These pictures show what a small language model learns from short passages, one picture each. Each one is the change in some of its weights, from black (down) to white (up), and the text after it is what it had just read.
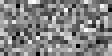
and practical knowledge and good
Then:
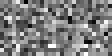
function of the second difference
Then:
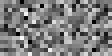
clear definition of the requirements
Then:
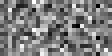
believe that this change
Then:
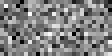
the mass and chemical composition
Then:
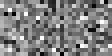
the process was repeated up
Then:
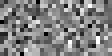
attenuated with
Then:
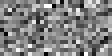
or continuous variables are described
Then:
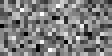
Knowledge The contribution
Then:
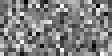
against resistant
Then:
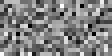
raw sequences and
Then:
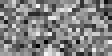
of fluctuations in the solar
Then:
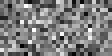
| 2nd layer
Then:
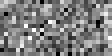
threats to healthcare
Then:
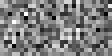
optimal performance under different
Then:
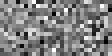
and economic environment and the
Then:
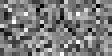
requires workers to be
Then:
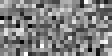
Neural Networks in
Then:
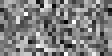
able to run the full
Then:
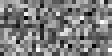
strain is concentrated in
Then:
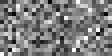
can be used to define
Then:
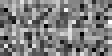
university faculty
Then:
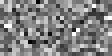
of the converter has
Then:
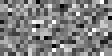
including matrix elements between
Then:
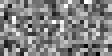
father’s health
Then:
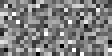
succeeded in
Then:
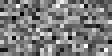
PO}$ and
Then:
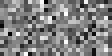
junctions in series and
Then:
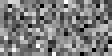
item in a new
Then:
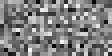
made between 400
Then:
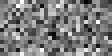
GEMTEX -
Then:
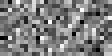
didactic point of
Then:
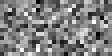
were included in the
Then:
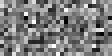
critical step of feature engineering
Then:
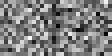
to the eddy
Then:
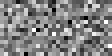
the risk of many health
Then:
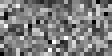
al.* The selective
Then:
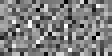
does unfortunately
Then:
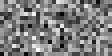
always prevent tungro
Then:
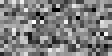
for adult book
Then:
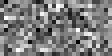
photon was detected.}
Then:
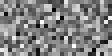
and found good agreement for
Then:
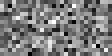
interest. References -
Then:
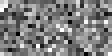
hydrogen cell.
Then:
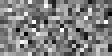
as the feelings,
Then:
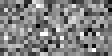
the latter as Page
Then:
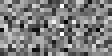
accepted. Thus,
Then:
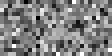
line) switching from
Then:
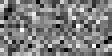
investigated QD. The
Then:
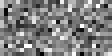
combination was more effective at
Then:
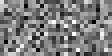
fractures lead to significant
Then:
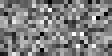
their I.Q.
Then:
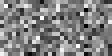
high BER cases.
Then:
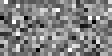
Excellence for
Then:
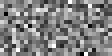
development of each task
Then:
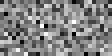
methods the most common and
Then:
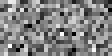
the smart home devices.
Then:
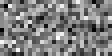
we performed nested
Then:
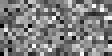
of unilateral
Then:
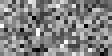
DKPS dynamic knowledge
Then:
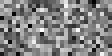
Delta Institute for
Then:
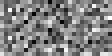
is the operator of
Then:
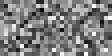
of them are over 50
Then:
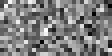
replicated in Nigeria as
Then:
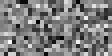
a crucial question, if
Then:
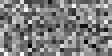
A lung segmentation
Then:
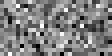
Among these platforms,
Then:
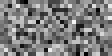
a measure of public
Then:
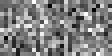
assume that the protein shell
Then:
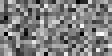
either leftward or
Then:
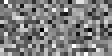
are assumed. These conclusions
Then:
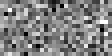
the same trends are
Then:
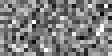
into probability is defined as
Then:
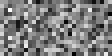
process is better stated,
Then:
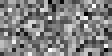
on the importance of
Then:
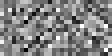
is for ``low
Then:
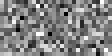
these being the production of
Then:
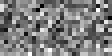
presents the dependence to determine
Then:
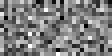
also recorded by three
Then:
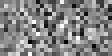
using the ground sampling
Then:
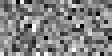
the \sii\
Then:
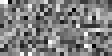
Figure 3 with square data
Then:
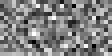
of the fluid particles.
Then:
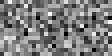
collaborations in a
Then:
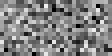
incoherent scattering from
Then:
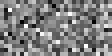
reaches it, and
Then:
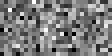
changes. Note that this
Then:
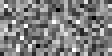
counts due to normal
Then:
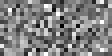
and what is crucial is
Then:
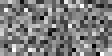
anxiety ($t =
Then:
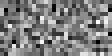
and δ_2
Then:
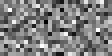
without knowing the analytical
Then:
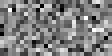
represented in terms of lifetime
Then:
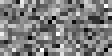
support GPU acceleration
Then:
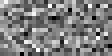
manifold orientations to
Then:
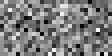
On the contrary,
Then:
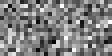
months, in which
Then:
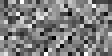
after treatment with HA
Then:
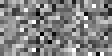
for the chosen implicit
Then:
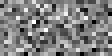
for example, a
